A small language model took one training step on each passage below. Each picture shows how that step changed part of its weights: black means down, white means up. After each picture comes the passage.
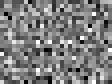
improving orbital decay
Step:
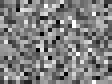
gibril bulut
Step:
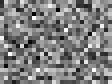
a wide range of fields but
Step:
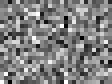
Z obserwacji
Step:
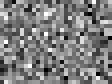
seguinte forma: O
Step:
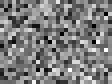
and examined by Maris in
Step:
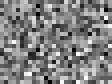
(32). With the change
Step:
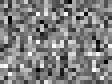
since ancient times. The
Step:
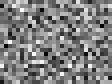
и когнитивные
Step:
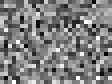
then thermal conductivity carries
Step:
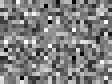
o eu lírico
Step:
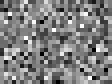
we observed in our Virgo
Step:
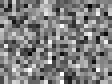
and in particular the size of the
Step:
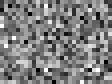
circular mesh.\par
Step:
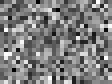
by ATLAS using an
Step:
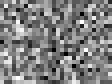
the solar surface, and
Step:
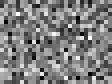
dots will represent derivatives
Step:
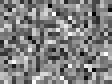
Esses questionamentos
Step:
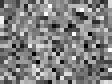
beta-alanina) e
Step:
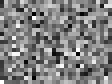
a system of $N$
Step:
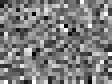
todo o ordenamento.
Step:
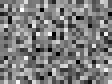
задачам развития
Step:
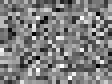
THz field should only
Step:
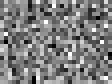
magnetic-glass state.
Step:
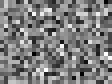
Shu jihatdan
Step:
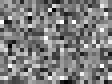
contact angles. \newblock
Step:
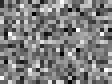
nisbatan kichik
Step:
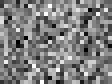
be intermediate between the
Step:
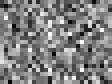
with the photon beam.
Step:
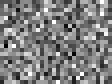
attributed to the
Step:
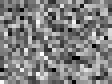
the problem at hand. For
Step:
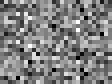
\end{figure} The
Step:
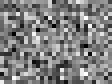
\lambda$, with $\lambda
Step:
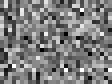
left plot in Fig.
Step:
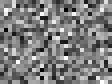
pedra do trigo
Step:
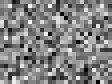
practice things might be
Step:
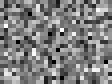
sarflashning aniq
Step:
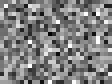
the Galois group of
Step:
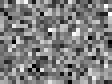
three right-handed
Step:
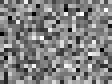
Kouamé, O.
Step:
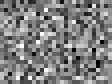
equations can be derived from the
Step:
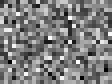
dasturlarni ishlab
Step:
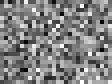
very natural set of distributions
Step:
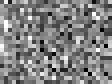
Drell-Yan data
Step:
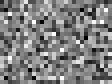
we did not observe any
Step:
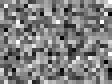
the charged and neutral
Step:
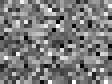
qolishni zarur
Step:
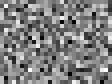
the development of more selective
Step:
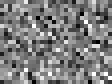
сфере труда,
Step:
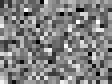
descent with momentum) with learning
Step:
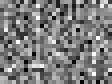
la 'Lesson
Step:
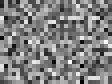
moving onto the
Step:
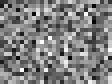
to retain their individual character.
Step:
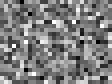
Brandl, B.,
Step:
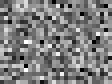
туркий бўлиши
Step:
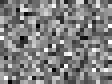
of spontaneous magnetic moment
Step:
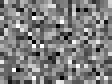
a positive relationship with
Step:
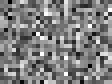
paper, the performance of two
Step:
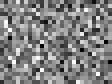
expression is consistent with other numerical
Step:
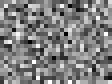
the Rabi frequencies
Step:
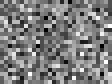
Felix Rau) -
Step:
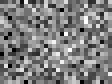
interaction between the pest and the
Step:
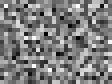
the magnets will act as
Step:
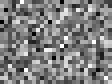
segmentation. In this
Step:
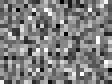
from thermal waves.
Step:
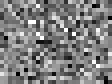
Chemodynamical code
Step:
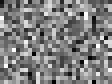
version. The rest of this
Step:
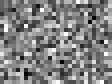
O}& \cdots &
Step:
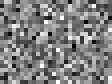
yoshda turmush
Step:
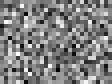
dependence in the band structure.
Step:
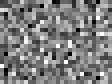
impone la carga
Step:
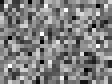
exhibits multiple
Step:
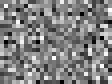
the auxiliary scaling
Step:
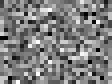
six parameters in the model:
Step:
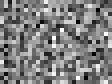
for the simple case of a two
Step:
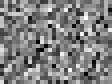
k+c_A$ expected
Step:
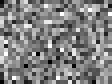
de verilmiştir.
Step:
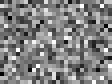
theory. For instance, one
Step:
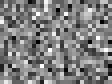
coordinates, we set the
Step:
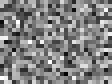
yilda kirib
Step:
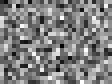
direction of the beam
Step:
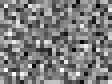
the decay of the 2001
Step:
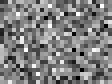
ruim nos projetos
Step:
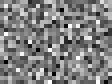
follows that \begin{eqnarray}
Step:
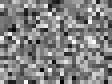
general multi-spin string
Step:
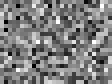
coupled scalar field
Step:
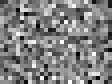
of phytonyms in
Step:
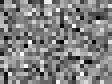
independent components.} that the
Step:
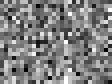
Veith, D.
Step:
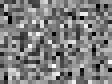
than the orbital period,
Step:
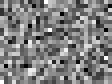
compared to the zero-range
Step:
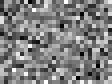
completa sobre o que está
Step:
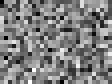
tune the strength of the
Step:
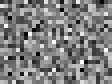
theory. The dynamics of the
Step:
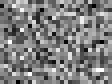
и определенная
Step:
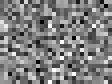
Internacional (IDEA)
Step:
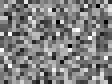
using a more robust network
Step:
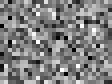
here via the investigation on the
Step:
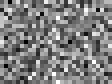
consistent set of quantum equations whose
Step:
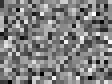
vigencia del contrato,
